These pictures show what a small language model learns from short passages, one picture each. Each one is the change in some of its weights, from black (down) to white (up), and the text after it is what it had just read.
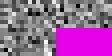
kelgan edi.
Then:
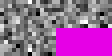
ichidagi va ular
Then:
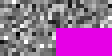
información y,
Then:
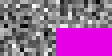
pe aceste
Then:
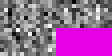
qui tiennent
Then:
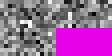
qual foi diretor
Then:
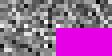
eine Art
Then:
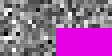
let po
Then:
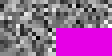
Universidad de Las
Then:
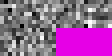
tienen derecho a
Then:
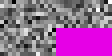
e transporte de
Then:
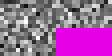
is to investigate
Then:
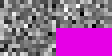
importante lembrar
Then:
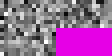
все годы
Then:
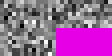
a morte per
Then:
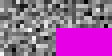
foi realizada nas
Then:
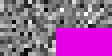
определения, закон
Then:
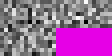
бўйича бир
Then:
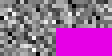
O perfil dos
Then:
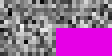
виборах до
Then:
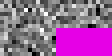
baholash muhimligi –
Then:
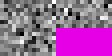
in the scientific
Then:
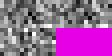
XXI ст.
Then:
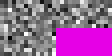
dari UU
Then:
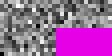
help of
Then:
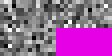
utilisations sont les
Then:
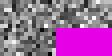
yang memang
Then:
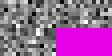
education). -
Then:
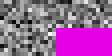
zu lesen:
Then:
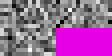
munosabati bilan
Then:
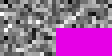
A Teoria do
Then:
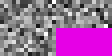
de teses
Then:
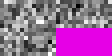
no significa el
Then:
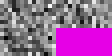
saturation in
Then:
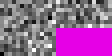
тому, как
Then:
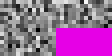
bironi fikrini
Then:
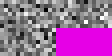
abundance and
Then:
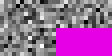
в виде
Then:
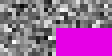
não assegura
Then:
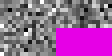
студентов и
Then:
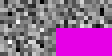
результатов у
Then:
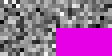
para filtrar
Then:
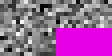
como personagem
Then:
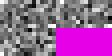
ўрин олган
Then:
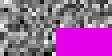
Toda essa
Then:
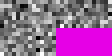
la solución de
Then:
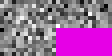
criterios de
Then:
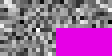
haqda axborot
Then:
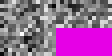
estavam a
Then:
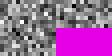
Isso pode
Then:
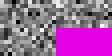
strain of
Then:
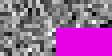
alohida mamlakatlarning milliy
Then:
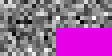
culminado el
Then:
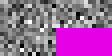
UAM w
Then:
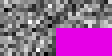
a tą
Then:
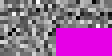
topishni talab
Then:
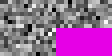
familia de normas
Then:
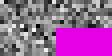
addition the
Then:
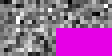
Ces différents
